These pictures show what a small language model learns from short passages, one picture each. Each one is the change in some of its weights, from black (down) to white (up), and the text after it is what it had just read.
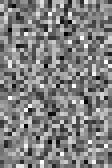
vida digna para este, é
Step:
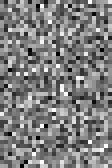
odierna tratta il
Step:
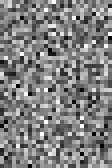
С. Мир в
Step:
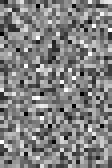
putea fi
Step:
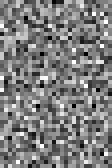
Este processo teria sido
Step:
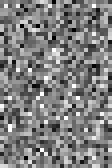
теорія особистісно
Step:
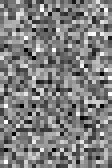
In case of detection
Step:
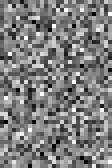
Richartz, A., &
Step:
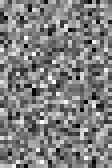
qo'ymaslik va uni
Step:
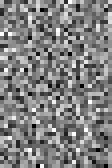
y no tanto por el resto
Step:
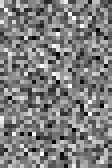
a komunít. V
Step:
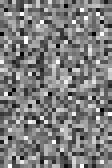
abbastanza rara;
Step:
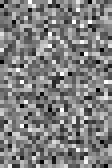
sebagai modus.
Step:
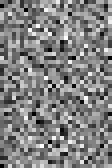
mele personale, dar
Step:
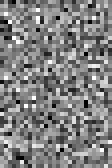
chegar ao Brasil,
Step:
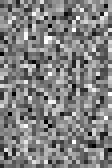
так как влечет за
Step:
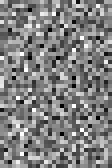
seja, a substância
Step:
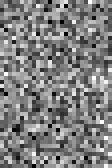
39 Teres,
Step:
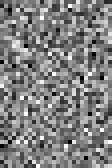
adalah kata yang
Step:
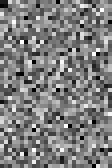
da higiene atinentes
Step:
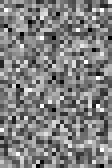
та інших наук;
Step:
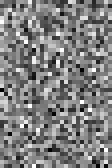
de automedicação. 2
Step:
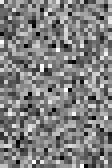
make sure to spend
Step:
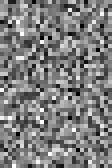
preliminarily to
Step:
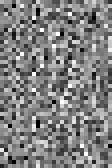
با استفاده
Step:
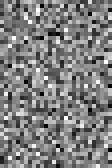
Les pays du nord
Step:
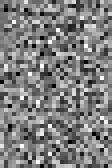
de los que creen que su
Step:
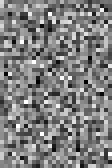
en los individuos
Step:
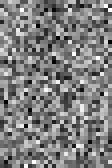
intercuartílico) y
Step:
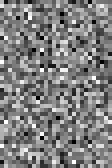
și de a colabora activ
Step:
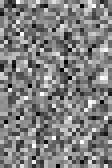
на долговременный
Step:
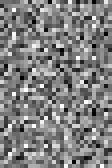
Das Objekt
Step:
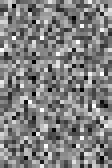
теория и методика,
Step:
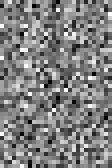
du Luxembourg est
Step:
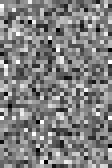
bilan uyg‘un
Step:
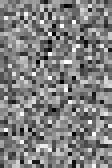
Salete Vaceli.
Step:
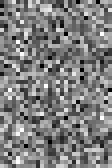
- i. Strip
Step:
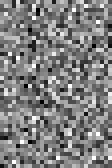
از خودش
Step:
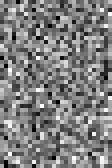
розмірі 3–4 %
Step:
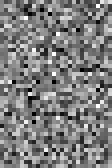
men sterk individueel
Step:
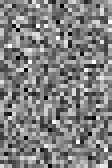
assessment and to identify
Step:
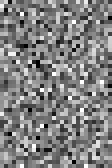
o feminino branca
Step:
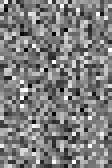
das disciplinas de
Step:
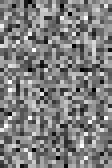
hard skills*,
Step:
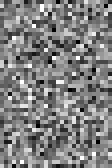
die Texte in der
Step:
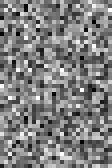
требования к
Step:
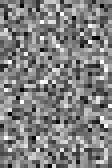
*Материалы V
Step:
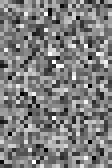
sportini rivojlantirishni
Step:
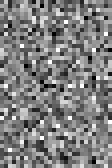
iklimle uyumlu
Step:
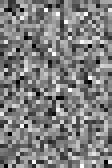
sluit dan aan bij
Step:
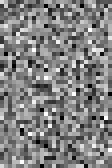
з середини XIX
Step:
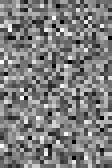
proposto, para obter
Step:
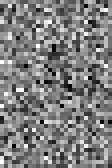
української освіти і
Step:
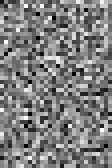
públicas estão o seu
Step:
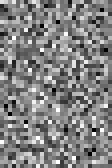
подхода является
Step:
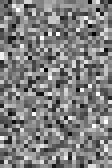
yang diamanahkan
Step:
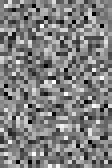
и позитивен
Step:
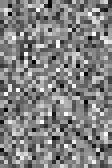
– бу олий ва
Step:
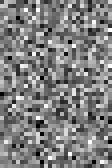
zu wissen, dass es
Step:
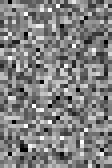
лизинг компаниялари
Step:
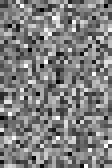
des niveaux de
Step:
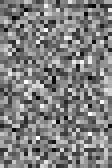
implementation of Distance
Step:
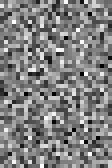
Ilustración 1 Producción
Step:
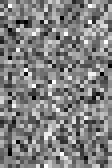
для экзамена,
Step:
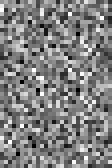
escala mundial
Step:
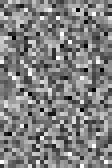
há um questionamento
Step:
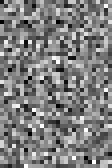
que respecta a la
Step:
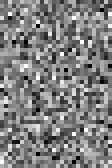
2 Cuadro de
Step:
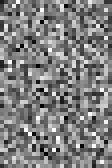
«Theory and
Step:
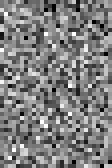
un segundo grupo de
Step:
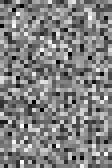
responsabilidad social,
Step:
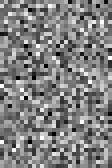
planejamento, em
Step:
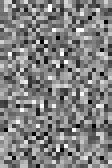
Hasanga aytib
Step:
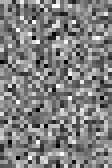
os primeiros a se
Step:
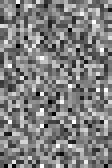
a külső
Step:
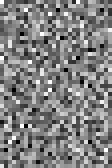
casos graves com
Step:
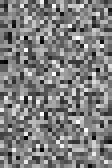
que alguien me
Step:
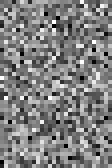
nosso time de revisores
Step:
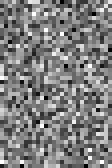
asosi assotsiativ
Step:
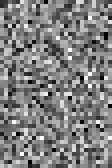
diantara kedua
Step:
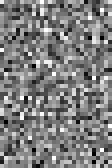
que enfrentam
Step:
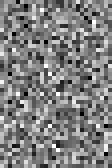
oshirishning alohida
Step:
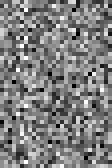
University - Arş.
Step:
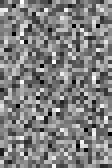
nuqtalarida, shu
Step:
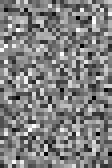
Alencar Gomes da
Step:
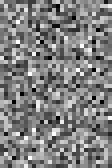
A., Pavese, M.,
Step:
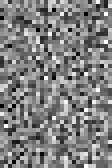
uchrab turgan barcha
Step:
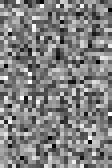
que pedimos proteção
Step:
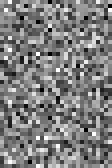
Стилизация – это
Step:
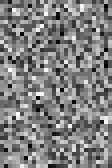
(El Vergel),
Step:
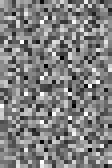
este procedimiento,
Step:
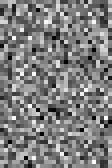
научного анализа.
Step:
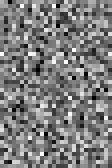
a co się z tym
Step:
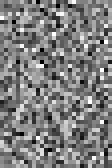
internal affairs
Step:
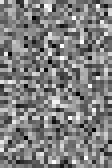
pasal 1 butir 5
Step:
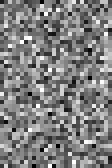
Mal de tête à
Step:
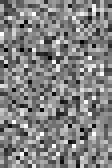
qilindi. Bunda,
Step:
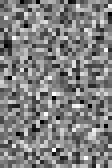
aniqlashga yordam
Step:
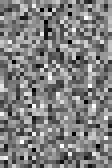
baho va milliy
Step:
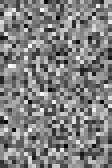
BV B niet
